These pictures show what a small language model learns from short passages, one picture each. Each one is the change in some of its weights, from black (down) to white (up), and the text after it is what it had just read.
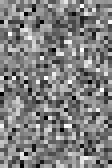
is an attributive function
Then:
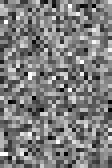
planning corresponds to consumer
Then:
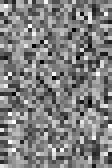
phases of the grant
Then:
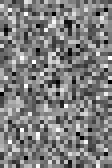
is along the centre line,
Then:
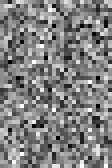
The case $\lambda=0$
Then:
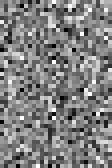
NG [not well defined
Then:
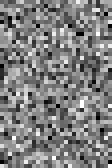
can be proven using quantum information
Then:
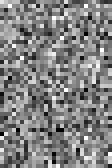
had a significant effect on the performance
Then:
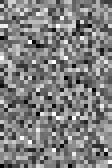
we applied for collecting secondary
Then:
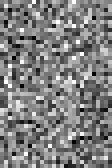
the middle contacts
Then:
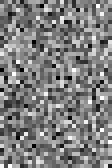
that performs spatial translations
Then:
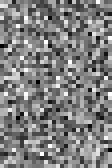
existem muitas
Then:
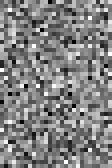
Manifold BAE
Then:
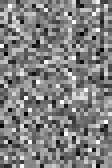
no centro das discussões,
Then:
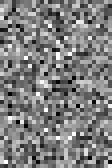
quantum cutting material to their surface
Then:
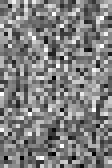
from [Quero,
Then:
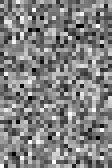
beradi, ularning
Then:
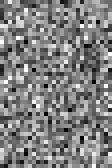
take the range of values of
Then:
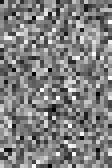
por debajo de los
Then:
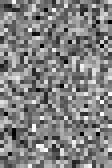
in Figure 8. As in Figure
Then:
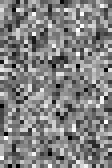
species for their capability to
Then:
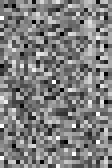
do ELLs use
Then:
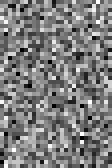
intersection of the worldline
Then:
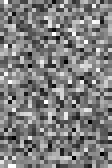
case. Therefore, the initial relation
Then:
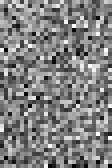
axial domain motion and
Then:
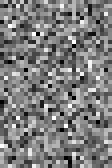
- Yapılacak
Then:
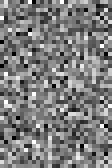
in (17) and using the
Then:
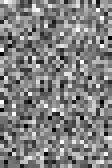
Lipunan ng
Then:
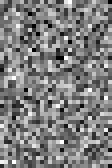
then deliver to the
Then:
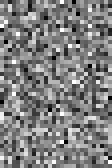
to giant spirals
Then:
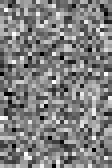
OF YOUNG
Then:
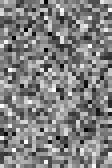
applications where the localization
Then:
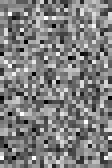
correlation functions should only change the
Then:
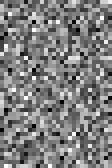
and environmental changes must be
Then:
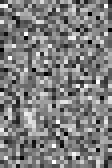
reportado compuestos
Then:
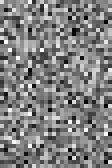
kelib Rux ishlab
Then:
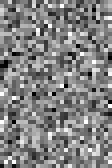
to adhere to the wording
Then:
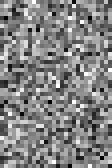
the domain wall in which
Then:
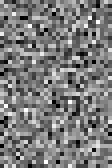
of community amongst residents,
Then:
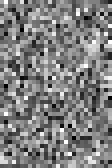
errors in the behavior of
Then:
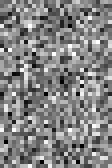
be a pair of observables on
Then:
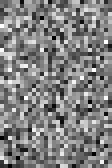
as the parameter sampling does not
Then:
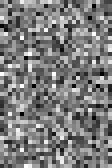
the minimum p-value
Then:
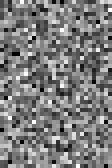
at different timescales. In
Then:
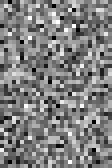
that contains three spheres
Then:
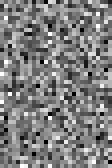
sent to SEPA
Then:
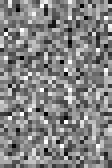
ont obtenu une
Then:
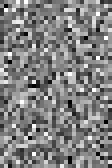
von Wissen über
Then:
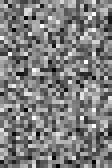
with a Gaussian (width
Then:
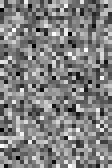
is not restricted by the
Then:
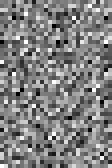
LBT model, in particular
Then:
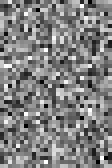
factors of some two-dimensional
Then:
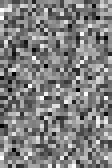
elastic net) are used to
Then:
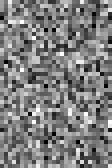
different values of $H_c
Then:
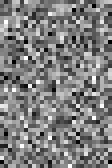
state as a result of a
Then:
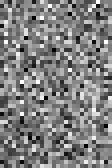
a condução dessa
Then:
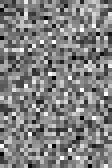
также на основе
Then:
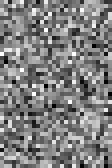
where $\eta_c$ is
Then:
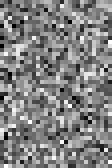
for their information need also the
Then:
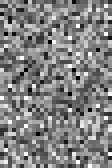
côté mer
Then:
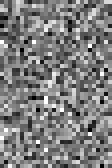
simple y posteriormente
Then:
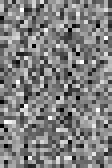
desafio culmina
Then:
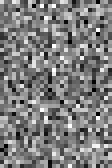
of substance, stated
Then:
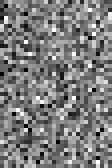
and Sofo [5],
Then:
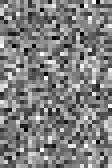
writing in LESLLA
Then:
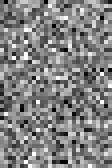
\item The greatest influence
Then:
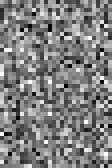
equal to the coefficient of
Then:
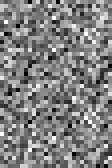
: Resources D : Data
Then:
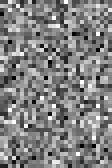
directions or under some drives
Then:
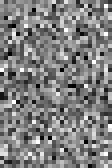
contain them. Scientists
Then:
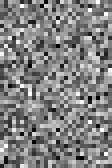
and insomnia was
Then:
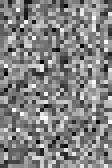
em situações nas
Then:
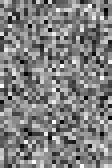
stars. They had been defined
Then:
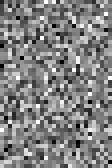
by two independent modules,
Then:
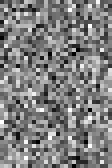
which is pivotal to
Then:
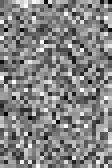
.sb2 files with
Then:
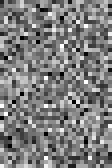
this functionality is supported.
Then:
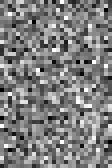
four impurities; HD
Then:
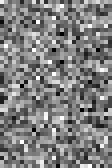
an extended range consistent with an
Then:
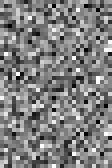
qollap kelgen
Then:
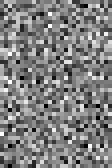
a circuit breaker
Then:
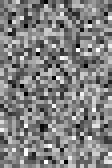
specific geographic locations with
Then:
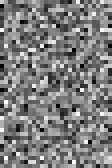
followed and therefore can not be
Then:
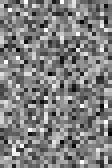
field ($\textgreater 10
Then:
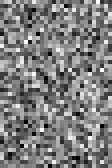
When the system is further
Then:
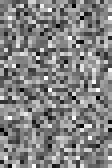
davranışlarda ve
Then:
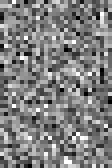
stakeholder subsystems
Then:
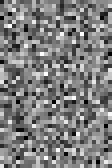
weak FUV environments may
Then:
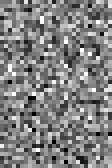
am pus-o la
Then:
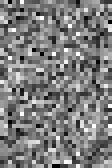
the responsibility of structural
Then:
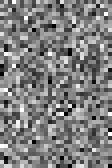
to modelling and explaining of
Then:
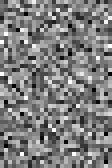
(t_m) and the
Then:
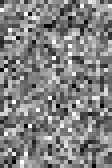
health is often excluded from
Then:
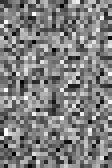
and {Mao},
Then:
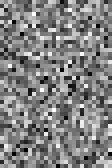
users. The popularity
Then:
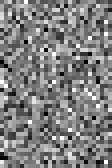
introduce a methodology based
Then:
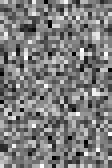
result of $\sigma(x)$
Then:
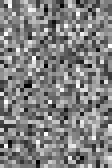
adalah suatu
